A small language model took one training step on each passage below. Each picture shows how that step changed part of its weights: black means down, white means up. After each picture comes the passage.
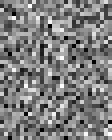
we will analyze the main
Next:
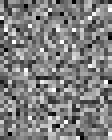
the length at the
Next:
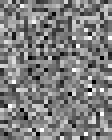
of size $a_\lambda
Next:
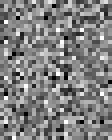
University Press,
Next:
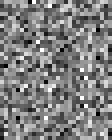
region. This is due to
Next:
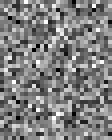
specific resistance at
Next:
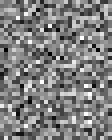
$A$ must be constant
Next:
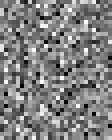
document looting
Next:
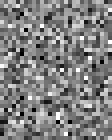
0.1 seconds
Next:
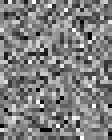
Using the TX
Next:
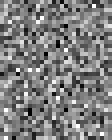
**ten years** and
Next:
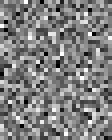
domain the wavelet
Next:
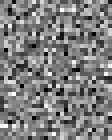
$\mathcal{O}$ in
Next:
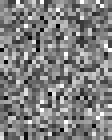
a second-phase
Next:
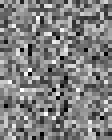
is simple but can be
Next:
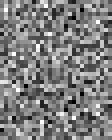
is parametrized by
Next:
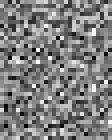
of degrees of
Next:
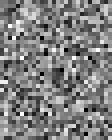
canonical monomorphism
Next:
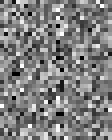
a scaling operator
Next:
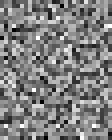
the origin of the
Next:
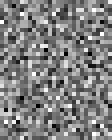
example of how varying
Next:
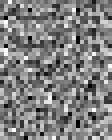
foundation for future
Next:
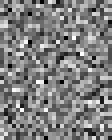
system thermalizes
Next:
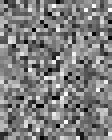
over the course of
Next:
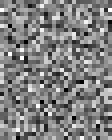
$\phi/\pi$ for
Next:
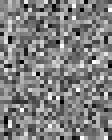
from moment to
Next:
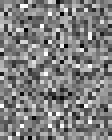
Teaching and
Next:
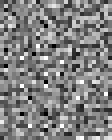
the survey.
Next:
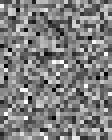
on the platform
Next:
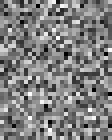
conjugates, we
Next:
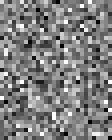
potential adaptations of
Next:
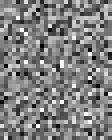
$H$ du
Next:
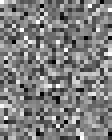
the energy storage at
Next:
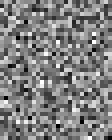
with intrinsic
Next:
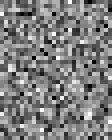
over the fourfold
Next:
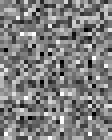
$N$ can be
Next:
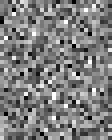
Breaking the
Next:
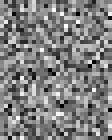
be approximated given the number
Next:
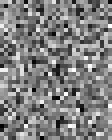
the velocity
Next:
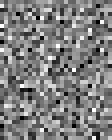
coupling constant may
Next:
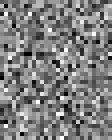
history, and
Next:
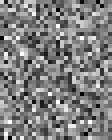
a consistent national
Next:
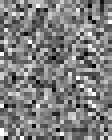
signal would decrease
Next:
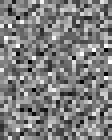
$\widetilde X$ and the
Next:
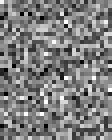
of recombination.
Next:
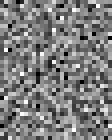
prove ~:
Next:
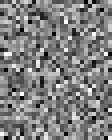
compact complete minimal
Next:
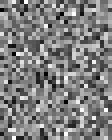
to establish that
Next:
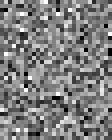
complex. Electronic
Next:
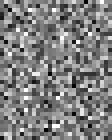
\le P_i
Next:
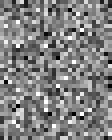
X\to S$. A
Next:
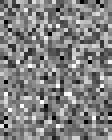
exist a set of basic
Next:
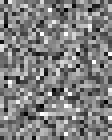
potential biomarker for
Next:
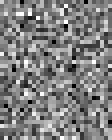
of stable orbits
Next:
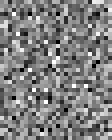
highly purified
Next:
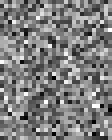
language =
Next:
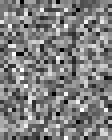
to supplement the
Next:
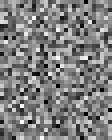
\dots, Q_N
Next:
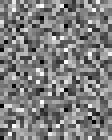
specializing in
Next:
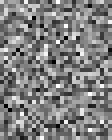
themodynamic properties can
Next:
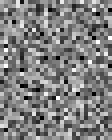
organized as follows. In
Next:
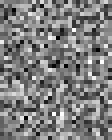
there are corresponding decay
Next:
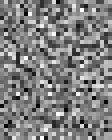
the best-effort
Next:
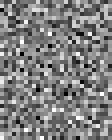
with other groups when it was
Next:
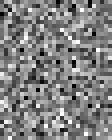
point $\pp_i$
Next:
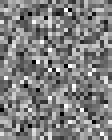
indeed are also the
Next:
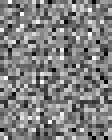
also show plumes that
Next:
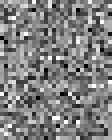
dependence for the CH
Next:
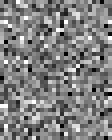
treat leprosy,
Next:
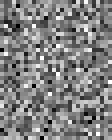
until $t =
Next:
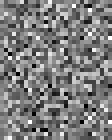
infected women and
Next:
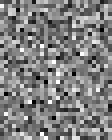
on the magnetic field
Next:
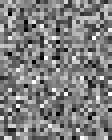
from private
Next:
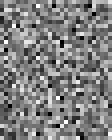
the current list is
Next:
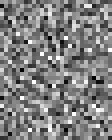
modeled light
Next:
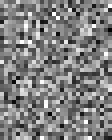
and Whitehead
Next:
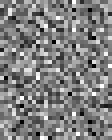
input signal is not
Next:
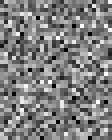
In contrast, for
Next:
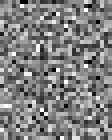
is composed of a
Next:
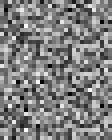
can exist independently from
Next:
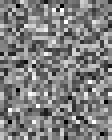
of our concise paper
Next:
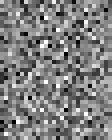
kinetic energy: as
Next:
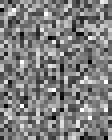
see that the probability that
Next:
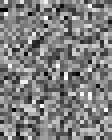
nature. This was also
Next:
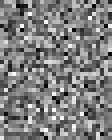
by the minima (the
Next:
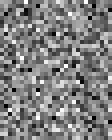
the number of vertices
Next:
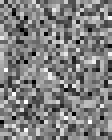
determine, given the
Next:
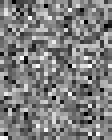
of $Y$. Set
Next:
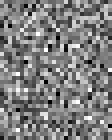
normalized by the
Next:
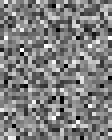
the selection of
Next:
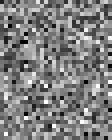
that may potentially be
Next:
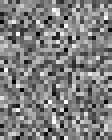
handling the
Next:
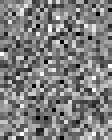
soft spheres at
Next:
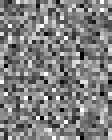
by the fact that they could
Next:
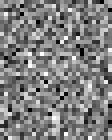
and the fluid energy
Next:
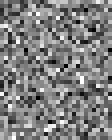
the CH equation into an
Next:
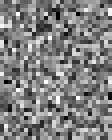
tunable heat
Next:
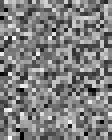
selected. Oral
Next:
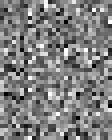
prepared every three
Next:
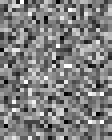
space of more than 20
